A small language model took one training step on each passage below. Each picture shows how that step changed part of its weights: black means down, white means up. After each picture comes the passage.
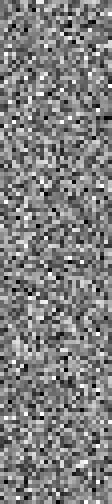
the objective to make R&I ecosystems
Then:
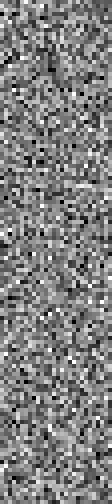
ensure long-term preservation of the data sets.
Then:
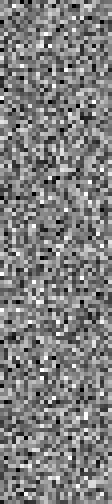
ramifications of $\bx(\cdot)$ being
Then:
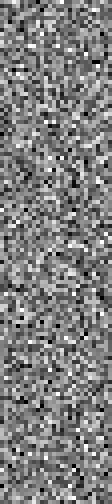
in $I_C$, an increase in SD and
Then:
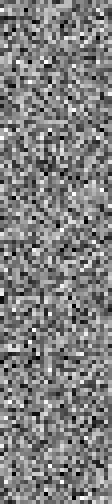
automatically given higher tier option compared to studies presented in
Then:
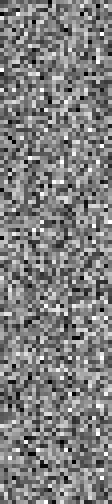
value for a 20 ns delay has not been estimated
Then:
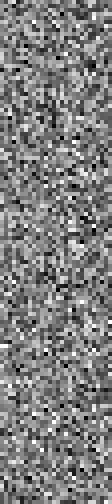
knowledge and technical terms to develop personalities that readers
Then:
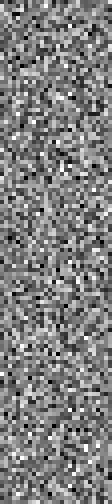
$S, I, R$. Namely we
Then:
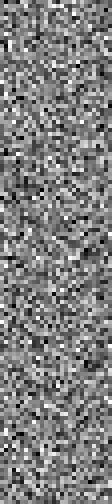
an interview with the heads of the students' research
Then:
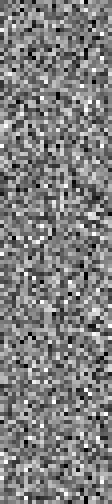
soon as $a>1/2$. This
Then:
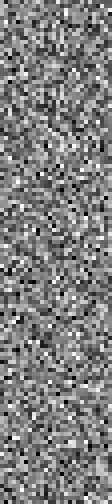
derived from fine-tuning on a single
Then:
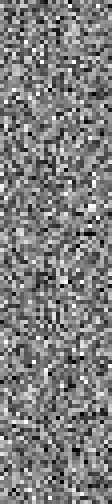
mean for Initiating leaning process is the
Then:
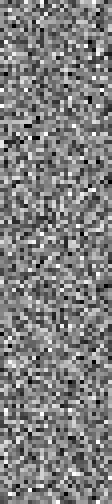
RESULTS 95.7% of the
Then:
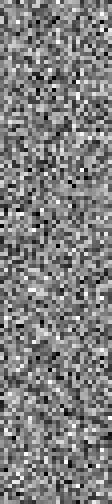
after the principal mass, when the greatest number
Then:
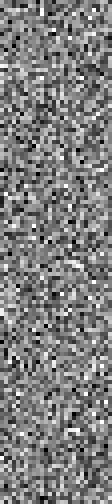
presents the preliminary results of this project, which
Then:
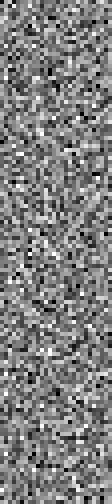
in more detail in a forthcoming publication.
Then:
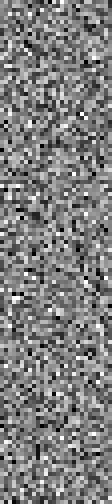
times a particular class appears in the $N \times
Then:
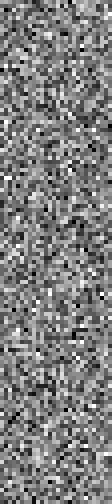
reduction in the dataset. Therefore, this paper aims
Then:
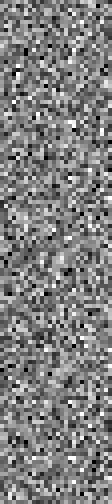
Cell Proliferation Monitoring
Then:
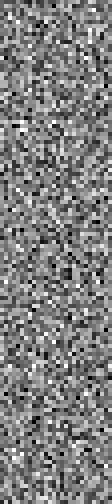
action of the braid group on the set of special
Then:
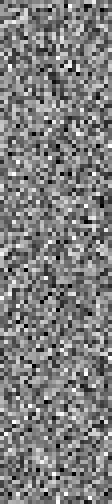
type of orbit followed by the source around its black
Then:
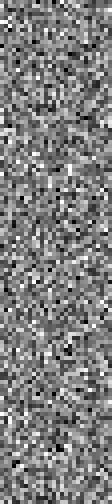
It is usually prescribe as a moderate
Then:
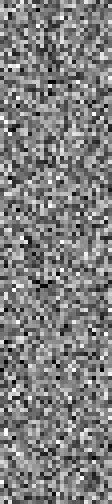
professional. The medical history is the most powerful
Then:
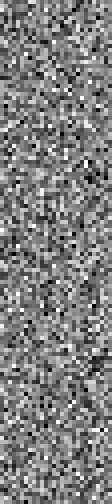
best ones given by crosstalk and resolution
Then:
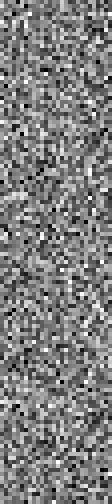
case it has exactly two rest points. These states form
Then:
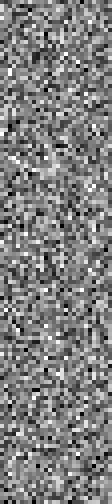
iodinating in presence of a mixture of
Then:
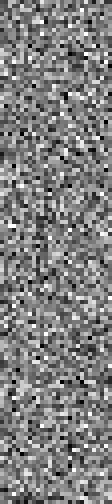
has a fundamental system of pseudo-concave
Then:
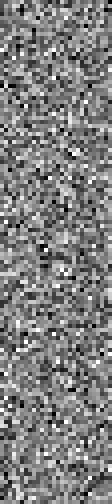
(The fundamental lemma) For every $\gamma\in
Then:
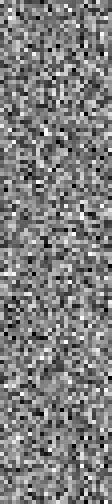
have $2c_2(\gamma)\leq
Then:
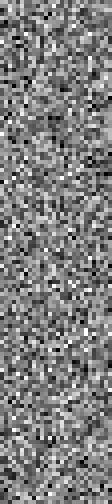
the doublet shifted to higher energies.
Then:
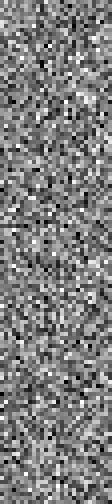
a solution of potassium hydroxide
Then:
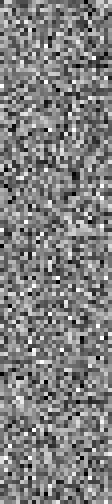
flexible parametric distributions is one such approach for future
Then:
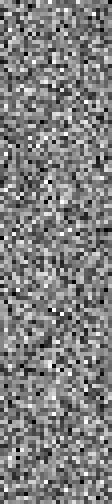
the property $(\mathcal{P})$ if:
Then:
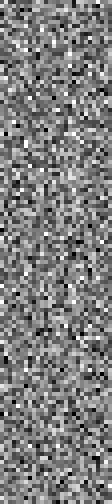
production [2]. Sugarcane is produced
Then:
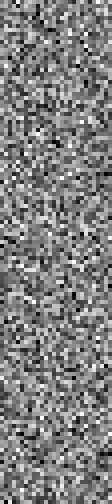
the challenges of training models in dynamic environments,
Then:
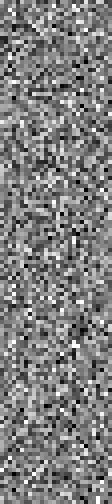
presented in Table1, 81.8% %
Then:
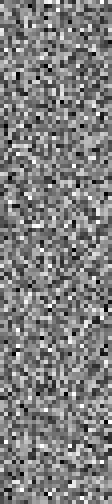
Coupling constants have been added to each of the
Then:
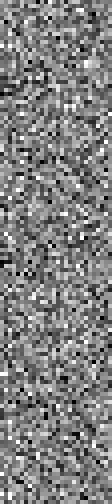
{2019})}\BibitemShut {NoStop}% \bibitem [{\citenamefont
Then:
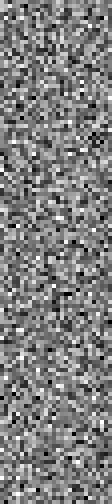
were established by fitting the output and transfer characteristics of
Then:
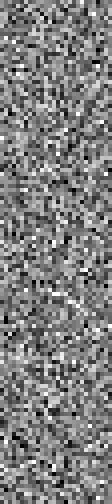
in Mathematics and its Applications 40 \&
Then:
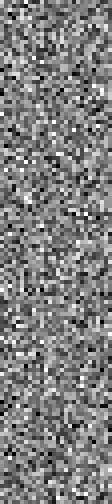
from long-term memory. Without frequent
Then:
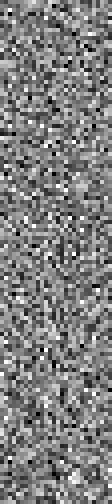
in maintenance. Nitrogen
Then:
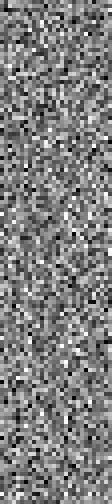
assume the Generalised Riemann Hypothesis
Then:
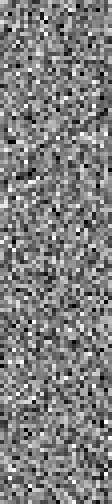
B_i=\emptyset, $$ for each
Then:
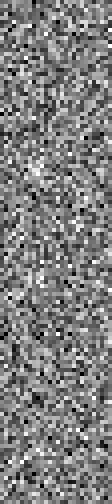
from the outset, including the drafting of
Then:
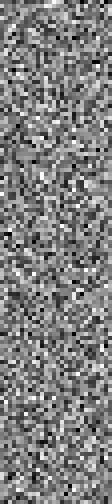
in a similar way, market participants within a
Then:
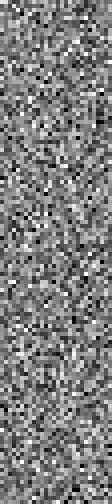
smooth manifold $M$. There exists such geometric operator
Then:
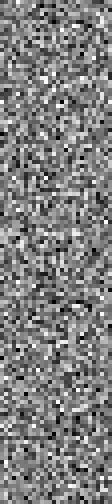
86% for regional spread, and further to
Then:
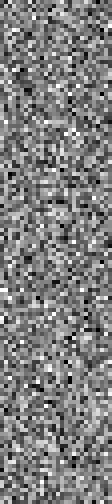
easily follows that letting $p_\omega =
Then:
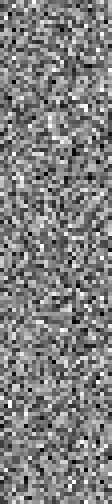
is set to 0.018. **Figure
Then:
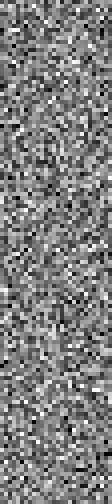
To see that, consider for simplicity the limit of high
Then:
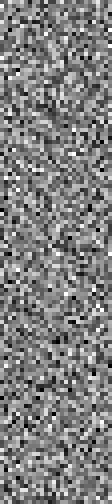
Discovering and understanding new mechanisms of drop
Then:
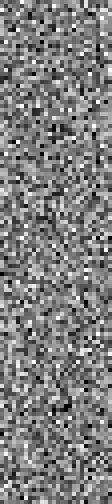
cost (\$/ha) Gross income
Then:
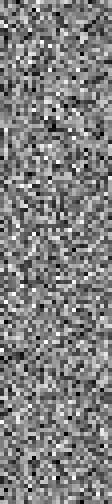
$\underline{\Delta}$; obviously, the
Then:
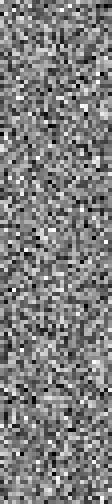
the cost can increase significantly for rapidly varying or
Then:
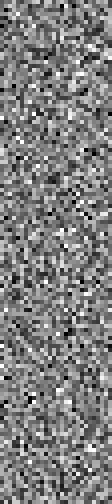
Defining a profile function as $\Gamma
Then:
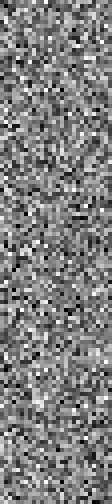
contributing to the knowledge of the Serbian
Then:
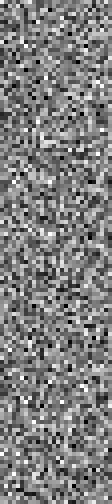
framework of the traditional tidal models in order to demonstrate that
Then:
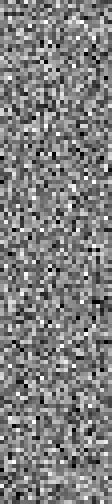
\,, \] and call the observed vector $w =
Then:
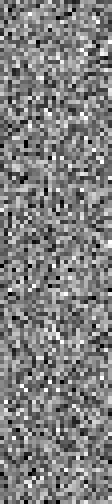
[W] \name{M. Weber},
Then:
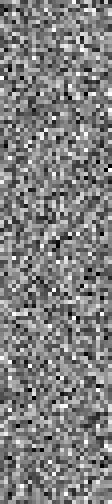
observed to have an acceptable Cronbach's
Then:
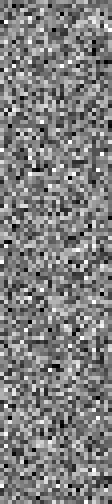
the area in Colombia from the Group of
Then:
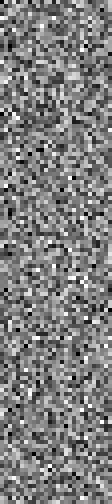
map \eqref{prH} sends these classes
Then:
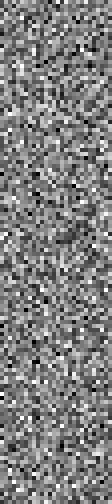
is more direct in proposing a model of
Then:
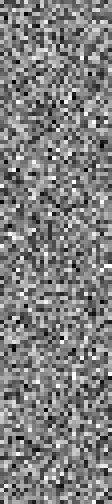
of the minimum useful life of a building. Using objective
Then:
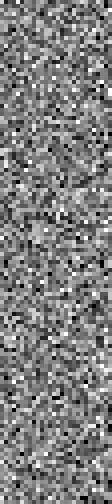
to the quasi-particles created by the
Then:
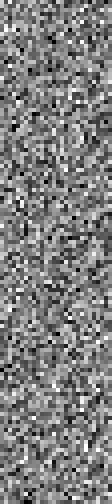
these articles. Now consider Pythagorean
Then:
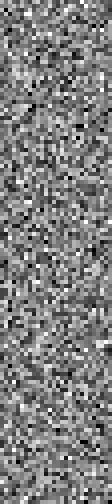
By the functional equation \eqref{s202}
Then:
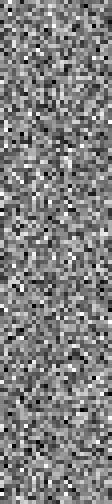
was just looking through the arXiv.org and
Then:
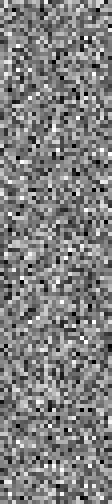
\cite{bullock2020overlap}. An important
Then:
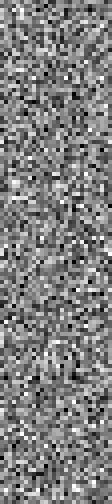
is independent of the internal material structure within our statistical errors
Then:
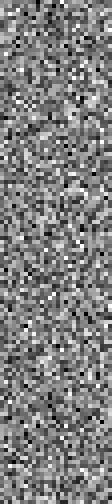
and with seasonal variation. Keywords:
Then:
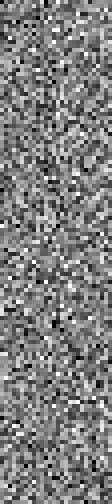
can be assumed and therefore, an increase in one
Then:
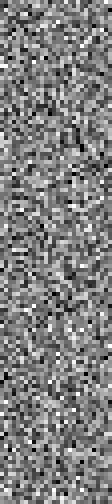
related to two competing ground states:\\
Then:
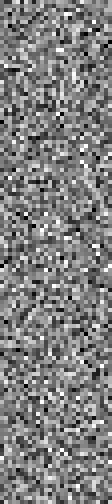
sensors, we established a statistical threshold to detect
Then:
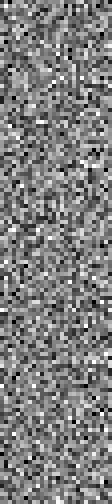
At the end of 24h microtensile testing
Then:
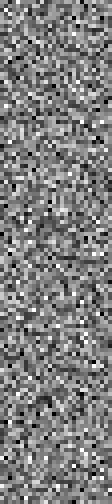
A_\mu \right)_{ab} \quad .
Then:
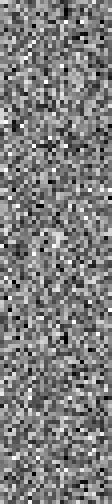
it is clear that the planar structures containing LHMs
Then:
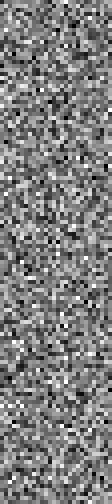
resonance images showing hippocampal
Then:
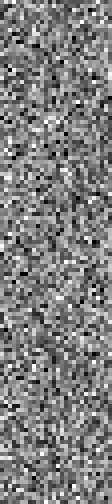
contributed only marginally. The first principal component
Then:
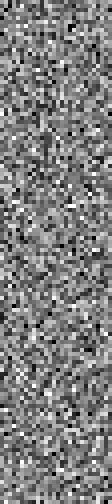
can be used to calculate its thermal average for any spin
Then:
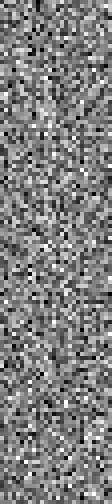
\eqref{original} is quadratic
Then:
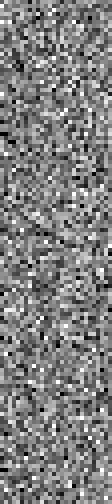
scale for horizontal speed and $H$ is the typical
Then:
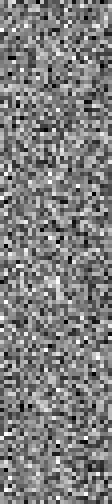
on its first trip into the inner solar system.
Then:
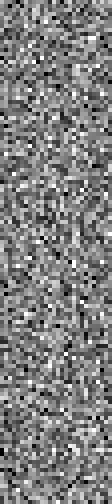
Let $G$ be reductive connected, and let
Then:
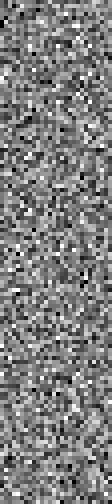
n-1$ because $r(X')\leq
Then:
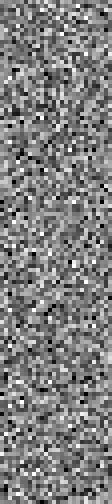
knot. This suggests a possible association between the fast
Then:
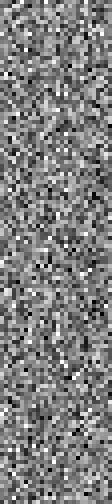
u\in B(X). \] This optimal
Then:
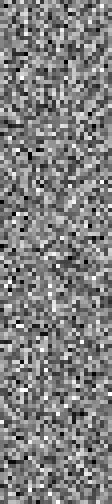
homeotropic NLC cell. From our
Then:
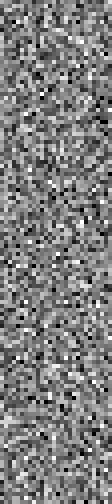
either $a+c=0$ or
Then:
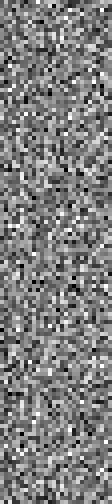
as eigenfunctions of the system. The final expression for
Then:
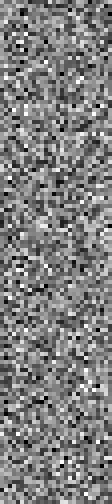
to protect managers from strategic liquidity
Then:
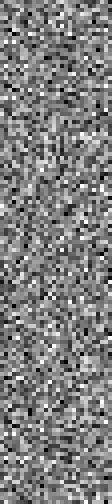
for an average of 14 to 21 days, showed significant
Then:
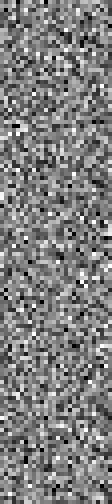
transformations $ \varepsilon : EF \rightarrow I,
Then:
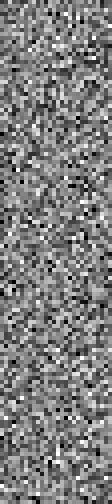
concluded that there is a moderate to higher agreement
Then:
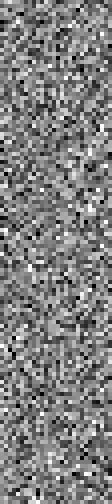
### 3.2 PageRank in Malware
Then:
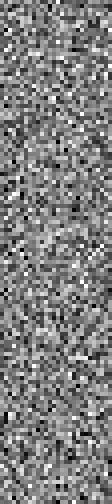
\end{equation} The fully discrete upwind scheme
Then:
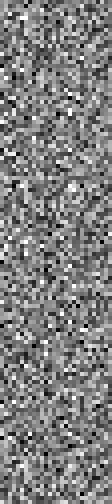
motif discovery example provides insights into the dynamics of
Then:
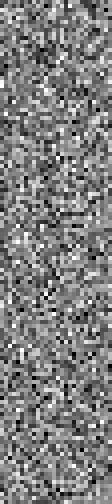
"COVID-19 prevention beliefs
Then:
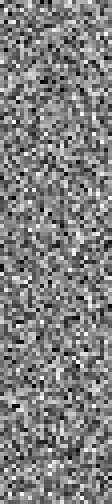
numbers,” *Integers: Journal of
